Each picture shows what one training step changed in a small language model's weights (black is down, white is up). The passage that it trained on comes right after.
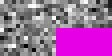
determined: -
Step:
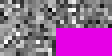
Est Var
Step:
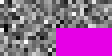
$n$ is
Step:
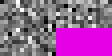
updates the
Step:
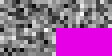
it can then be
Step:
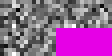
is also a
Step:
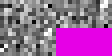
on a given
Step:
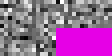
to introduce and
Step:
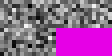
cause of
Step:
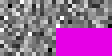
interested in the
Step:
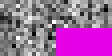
State University,
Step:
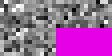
which will be used
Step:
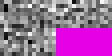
as above but with
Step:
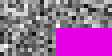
an analytic solution
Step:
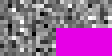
years, who were
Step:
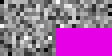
Table I:
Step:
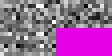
Scientific Index
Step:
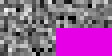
the other hand,
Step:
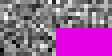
(where it is
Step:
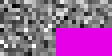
and helpful
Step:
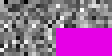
given $V.$
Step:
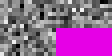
suitable weight
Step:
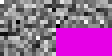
concentration and to
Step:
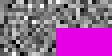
disease is
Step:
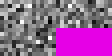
in terms of
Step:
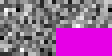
the corresponding version
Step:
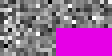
o mga
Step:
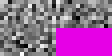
для анализа
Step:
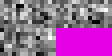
their effectiveness
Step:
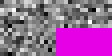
be found in
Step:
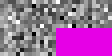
2 I get
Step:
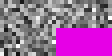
b \mid
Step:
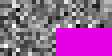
is arbitrary
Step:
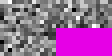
are proven for
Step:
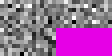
in the literature for
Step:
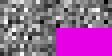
space $\cal
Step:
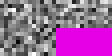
as follows: the
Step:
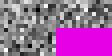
of reading:
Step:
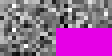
holds. Let
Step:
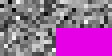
and Performance
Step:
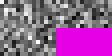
the set of fixed
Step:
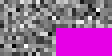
natural topology.
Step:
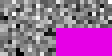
I lost
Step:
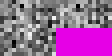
subject, of
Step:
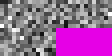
structure financière
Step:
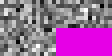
the Government
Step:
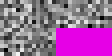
the above works
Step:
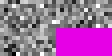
Він був
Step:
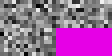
characterised as
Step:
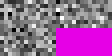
almas y los
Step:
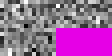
conclude that
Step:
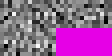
A Oratória
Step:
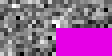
В самом
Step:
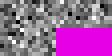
they could eat
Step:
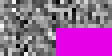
transformed the
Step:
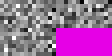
tiene una
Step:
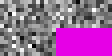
takes place
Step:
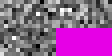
the sum of the
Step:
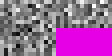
participants had observed
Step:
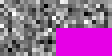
lower back and
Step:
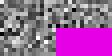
or a means to
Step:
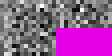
family relations.
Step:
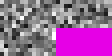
does not change with
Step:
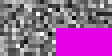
of cell types
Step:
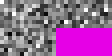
all the students of
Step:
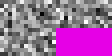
expectations and change
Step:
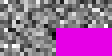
by educating
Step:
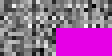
се два
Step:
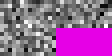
cast iron
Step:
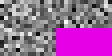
used for the other
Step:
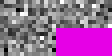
if teachers
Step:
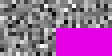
deduce an
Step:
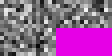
the identity of
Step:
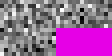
low improvement
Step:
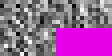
with given initial
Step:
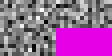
to the solution method
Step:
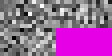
the Rivers
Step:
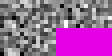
has a specific,
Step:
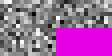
Check for
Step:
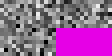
distributed electric
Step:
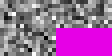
- \langle
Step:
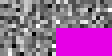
was high, with
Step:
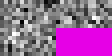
regresan por
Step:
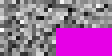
canals on and
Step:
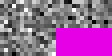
inequalities, due
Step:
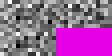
occur in the
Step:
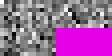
4 Tahun
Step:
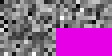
object $A$
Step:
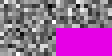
further analysis that was
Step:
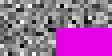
induced by
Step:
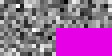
indicate that
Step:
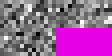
of the multiple
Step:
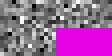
issue, we
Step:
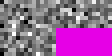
we are not
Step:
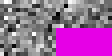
, see for example
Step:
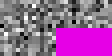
where $\mu'$
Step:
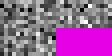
convenient to
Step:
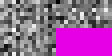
In this latter
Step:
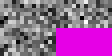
safe, the
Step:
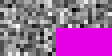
forms a uniform
